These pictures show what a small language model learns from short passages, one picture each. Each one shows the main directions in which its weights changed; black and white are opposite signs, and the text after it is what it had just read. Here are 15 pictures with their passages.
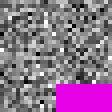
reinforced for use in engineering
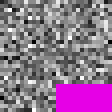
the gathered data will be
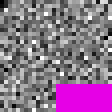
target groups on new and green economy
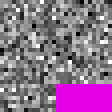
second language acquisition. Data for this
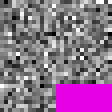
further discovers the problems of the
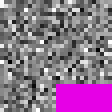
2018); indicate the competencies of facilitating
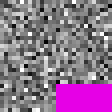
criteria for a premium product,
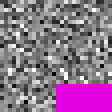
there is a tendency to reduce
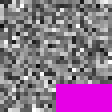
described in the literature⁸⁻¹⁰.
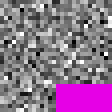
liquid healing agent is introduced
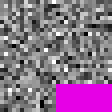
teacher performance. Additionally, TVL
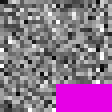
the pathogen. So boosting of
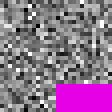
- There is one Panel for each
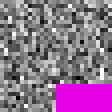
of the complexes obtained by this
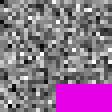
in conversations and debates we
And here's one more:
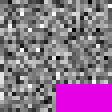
interest; personality traits; psychological
